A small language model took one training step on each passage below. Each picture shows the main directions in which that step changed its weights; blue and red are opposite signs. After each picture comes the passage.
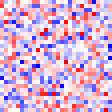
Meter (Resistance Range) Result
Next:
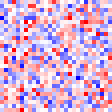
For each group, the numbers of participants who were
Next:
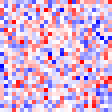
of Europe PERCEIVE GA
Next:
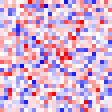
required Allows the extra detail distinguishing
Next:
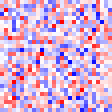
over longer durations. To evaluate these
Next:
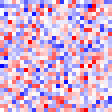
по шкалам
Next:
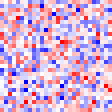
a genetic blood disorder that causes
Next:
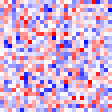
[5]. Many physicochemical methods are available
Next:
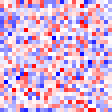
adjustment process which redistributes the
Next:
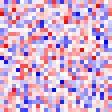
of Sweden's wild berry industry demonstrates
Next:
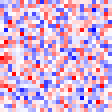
can be concluded that gelatinization occurs before
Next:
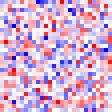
groups are comparable. b. Duration Of
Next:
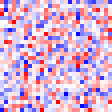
of biodiversity, the provisioning of
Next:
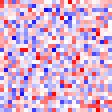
No lowering in melting point was observed
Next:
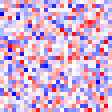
on a specific day and for a specific station was
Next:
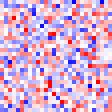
placed in a semi-enclosed canal
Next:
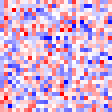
Dowing and Thackray offer definitions
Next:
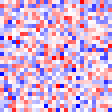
can be attributed to their creative combination of
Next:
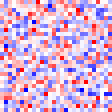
ha and are located sacred forests ranges from
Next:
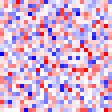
has an outside diameter of 1 mm and is used
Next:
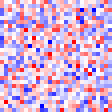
furnace to teeming bay, temperature
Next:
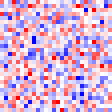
and adopting already existing YAF texts to
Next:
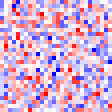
fibrosis from an innovative biophysical
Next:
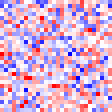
occurrence before deciding to take it on. Water
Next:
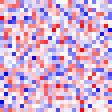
elements of viscoelastic restrictive devices,
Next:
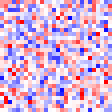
energy conversion is gradually gaining interest as a
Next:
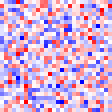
correlation with three nitrogen related parameters FAN,
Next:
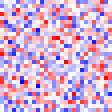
result as 48.4% male were
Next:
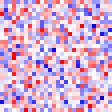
of computer's memory and operation count. In this
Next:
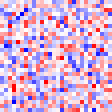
acid with bromine was reported by
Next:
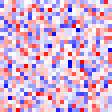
GCB-K5. The nitrogen
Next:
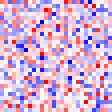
pests across 3 agricultural zones of Benue
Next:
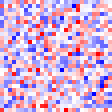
only environmental protection, but also economic and social issues
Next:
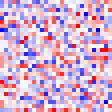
Anytime /anywhere access to the learning
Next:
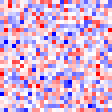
- Redesigning Equality and Scientific
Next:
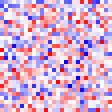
America today is quite difficult to get removed from
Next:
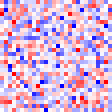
of the observed (48.6%). As it
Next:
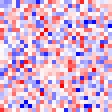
ball-handling training program made a positive effect
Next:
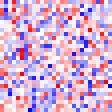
of extraction [13]. Total phenolic content of
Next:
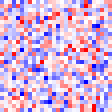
for each disk $D(x,
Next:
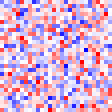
composite materials is promising to create customizable products
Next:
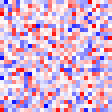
provided by travel company), high accuracy is required in
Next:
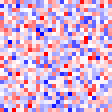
synonym identification and categorization. Finally,
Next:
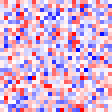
performance, and then helping them with accountable
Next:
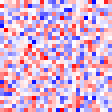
essential function including aggregating citizen interests,
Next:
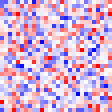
contexts (e.g. navy,
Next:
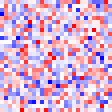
mean of 3.87 and a standard deviation of
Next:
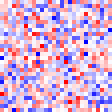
verbs also have such dictionary
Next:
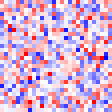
descriptive cross-sectional study among 395
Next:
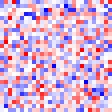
→ Tools → Data
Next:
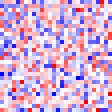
survival, proliferation, differentiation,
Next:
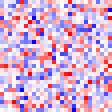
brain, also 9 or central nervous system
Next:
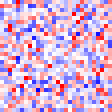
construct a PPI network and MCODE
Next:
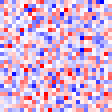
*Arena* discrete simulation model to
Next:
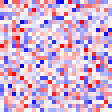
= Most preferred From the results as presented in
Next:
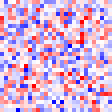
was laid out in RCBD with three
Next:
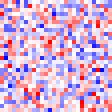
conception and design, in drafting the
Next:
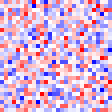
were trimmed and paired-end
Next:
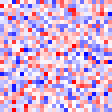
abusive leadership and turnover intention.
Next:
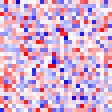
per designated TAT continue to be the
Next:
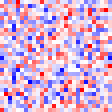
reinforcements such as praise and
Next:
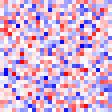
1000 Mpa were used as connectors.
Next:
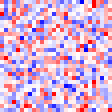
of identifying the fish species utilized by means of DNA
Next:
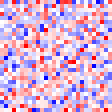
and conventions on environmental protection and national use of
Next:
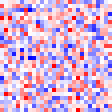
the acetone and ethanol plant extracts against
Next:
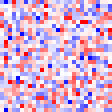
regions)—functions as a form of
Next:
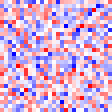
substance transport media in forming individual
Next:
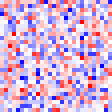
must evolve in parallel to ensure this promising therapeutic
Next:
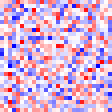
vera* (4.12). These differences
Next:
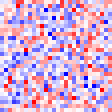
established industrial technology zones and offering
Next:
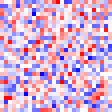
stage for the first crop sown in
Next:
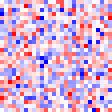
problem-solving and reminiscence
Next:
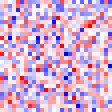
care and primary health services responsive to older
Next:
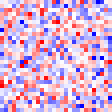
α -fractional analytic at $\theta =
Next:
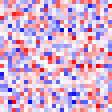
EU standard (140 mg/kg). The concentration
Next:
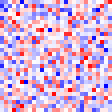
Conclusions 1. The attack of the Russian Federation
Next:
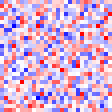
the value orientations of participants, changes in
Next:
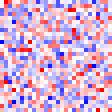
standard of active borrowers is now
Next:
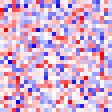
theory. (●- ΔH ,
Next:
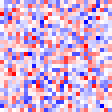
is true that a liberal interpretation of
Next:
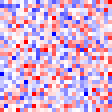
SuperHyperOperation A
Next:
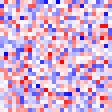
β compartments and a special cell with γ
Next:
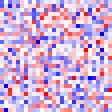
what Stephen Covey calls
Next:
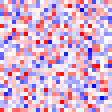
to control the wheelchair Mouth and
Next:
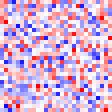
\cdot U_{M,zero}
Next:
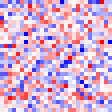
future mathematical competencies required in a workplace
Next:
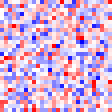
extensively analyzed the impact of alliance networks
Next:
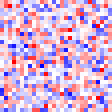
repeated what it meant and when they all repeated
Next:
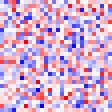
CG and get advance, while the
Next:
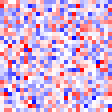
setting up a full server (not recommended). The
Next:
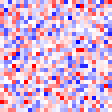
to interact positively amongst themselves.
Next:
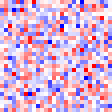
growth experiments were terminated prior to the portion of
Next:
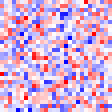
the DLR Institute of Space Systems in
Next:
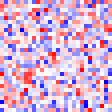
can be utilized in two possible ways: 1)
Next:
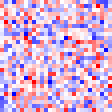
Factors^[9] Acharya
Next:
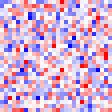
others did not. The number of stalks
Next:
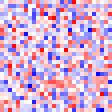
assignment (2p-greedy)
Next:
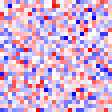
– and only then – ventilated and
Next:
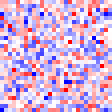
earnest efforts from PT.
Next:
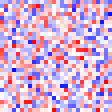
uncontrolled phenomenon". (11)
